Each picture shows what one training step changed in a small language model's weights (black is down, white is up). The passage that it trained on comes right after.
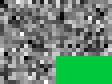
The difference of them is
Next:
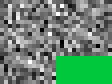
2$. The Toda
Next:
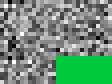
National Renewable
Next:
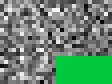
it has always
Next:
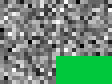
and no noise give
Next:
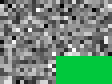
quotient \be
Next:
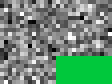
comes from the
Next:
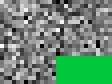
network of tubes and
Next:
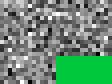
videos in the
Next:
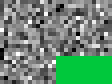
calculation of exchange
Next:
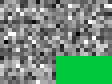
toxic substances
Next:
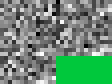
within the trading period
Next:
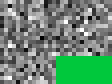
remain unclear.
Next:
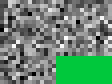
where it is permitted
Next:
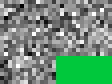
in the umbral
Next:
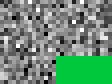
super context: two
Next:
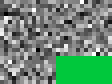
remove accumulated
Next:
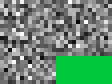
required to balance
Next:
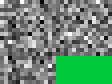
to Teamwork
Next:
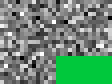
and modeling methods,
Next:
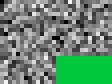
and increase the rank
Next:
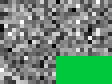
and also new requirements
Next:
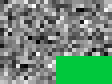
the symmetry property
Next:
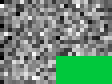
as fabricated
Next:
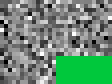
actions for groups of
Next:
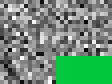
surgical treatment
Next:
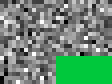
an attribute of the
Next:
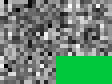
is twice as
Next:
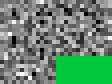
cross section near a
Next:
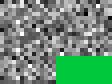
we need to to define the
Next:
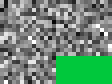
also to the limiting
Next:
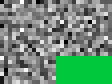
follow the basic structure of
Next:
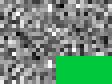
for any $u\in
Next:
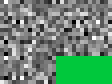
very heterogeneous
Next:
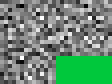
delivered to potential
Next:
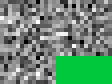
probability amplitude
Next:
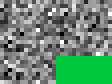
can be done for
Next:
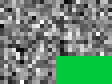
is annotated with
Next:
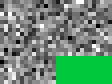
interviewing 50
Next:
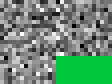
through the point intersect
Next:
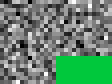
initial grid. The
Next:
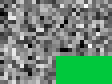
real number $k$,
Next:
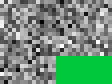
methods are notably
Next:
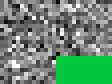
from Nasik to
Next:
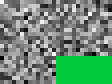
domestically and
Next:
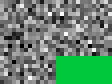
several physical
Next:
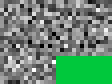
Zoom or by
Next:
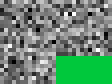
al reported 36%
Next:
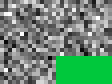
won the award for
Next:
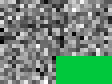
in natural cause of
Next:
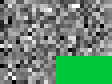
which are maps between
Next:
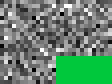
to address human
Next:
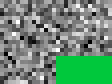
work was supported in part
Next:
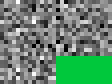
cylinder liner
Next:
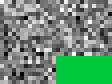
programmes. The
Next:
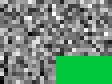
analysis the set of all
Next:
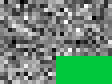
Dirac masses
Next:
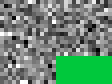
dynamics in a
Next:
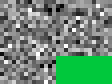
calculated. We
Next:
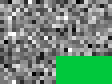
to patients about the
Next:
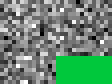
change in PH,
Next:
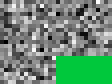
is typically expressed
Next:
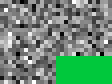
We recall,
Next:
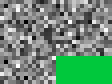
7 T. Specific
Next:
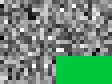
take its degree zero
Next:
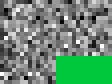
with another values of
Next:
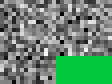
very slow compared to
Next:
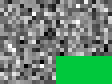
cohomology classes
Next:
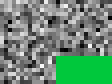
$\phi_k$ and
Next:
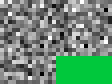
in dense gas
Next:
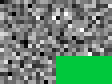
rebuild a new
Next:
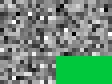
influenced by
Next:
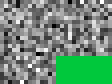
proximity with
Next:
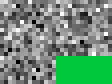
$$ (\widehat
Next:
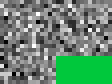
expected signal. The
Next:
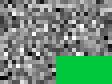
cluster in the
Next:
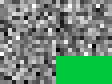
issues and introduce
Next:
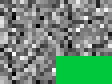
UDA technology
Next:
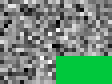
part of $H$ and
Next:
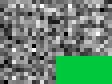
then determined from the
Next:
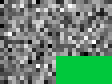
logic} or that
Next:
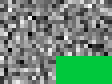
the limitations of the
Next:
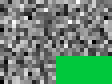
number of states and
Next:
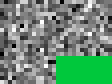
the outcome of
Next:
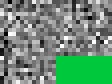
of iterations of
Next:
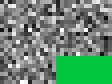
teenagers in
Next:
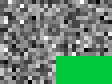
Furthermore since
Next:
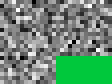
the respondents.
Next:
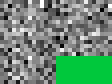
space.} %; see
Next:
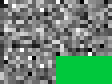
A . Proof: Let
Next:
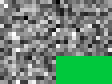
from 200 classes.
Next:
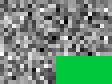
being uniformly
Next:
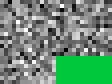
chamber was them
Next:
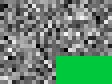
and Jiandong
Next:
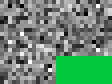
we cannot yet
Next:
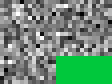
absence of a
